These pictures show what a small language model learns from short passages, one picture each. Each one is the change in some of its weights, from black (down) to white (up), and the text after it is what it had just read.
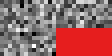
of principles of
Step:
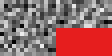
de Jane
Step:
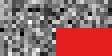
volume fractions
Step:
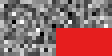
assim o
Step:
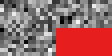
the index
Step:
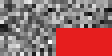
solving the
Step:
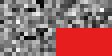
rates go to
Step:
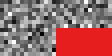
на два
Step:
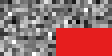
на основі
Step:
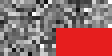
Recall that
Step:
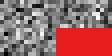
losing all
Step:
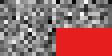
and (d)
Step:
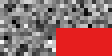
manera lo real
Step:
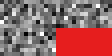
masses of
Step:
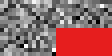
introduce a
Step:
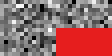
always be
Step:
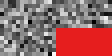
this problem a
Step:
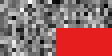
and Fig.\
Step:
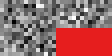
para a rede
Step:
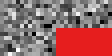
To sum up,
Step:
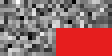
derivatives are
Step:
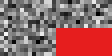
cannot be measured
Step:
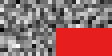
is the fit of
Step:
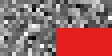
extracted from
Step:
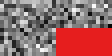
in complexity.
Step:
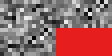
shows that the
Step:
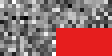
the developed
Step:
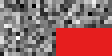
o processo de
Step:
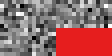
occurs when a
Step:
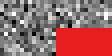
de datos
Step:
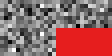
signals follow a
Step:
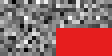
Bu jarayonda
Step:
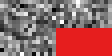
explored the
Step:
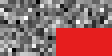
kan man
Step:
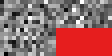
semizlik bilan
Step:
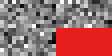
dos dados
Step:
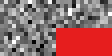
and ten
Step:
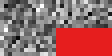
on Yin
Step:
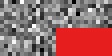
space}, the distribution
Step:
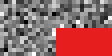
método de
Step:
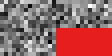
of gain.
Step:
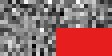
behavior of the local
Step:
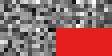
gauge fixed form of
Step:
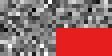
that the cross section
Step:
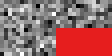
possible we first
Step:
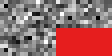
oid yangi
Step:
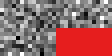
a very efficient
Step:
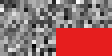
the rest of the
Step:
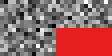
and atomic line
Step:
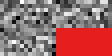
our coordinate system
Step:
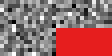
el Estado
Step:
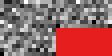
larger system in
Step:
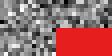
both the experimental and
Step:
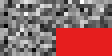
timing of
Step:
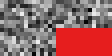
focus on the
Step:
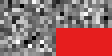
functions $\vec
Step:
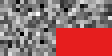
trend is found
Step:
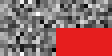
sign, compared to
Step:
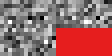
yangi atama
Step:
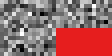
server by
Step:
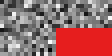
integrating the current
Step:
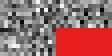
We take the
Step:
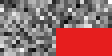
the difference in
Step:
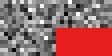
cativante para
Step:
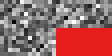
region are approximately
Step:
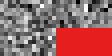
are highly
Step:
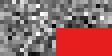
haber influido
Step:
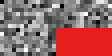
all $k$
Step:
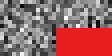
analysis of the
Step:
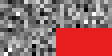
measured through the
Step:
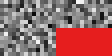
or may arise
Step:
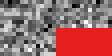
both AC
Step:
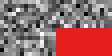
que la conclusion
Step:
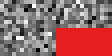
to support of
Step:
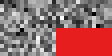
the same analysis for
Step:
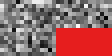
be quite small
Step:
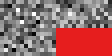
the fluids
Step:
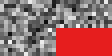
in the context of
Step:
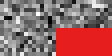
not lead to a
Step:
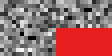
we discuss how to
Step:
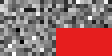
back to physical space
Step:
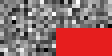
faster decay
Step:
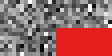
and a metal
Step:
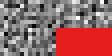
de ensino
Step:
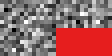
density of $\sim
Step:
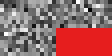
the local state of
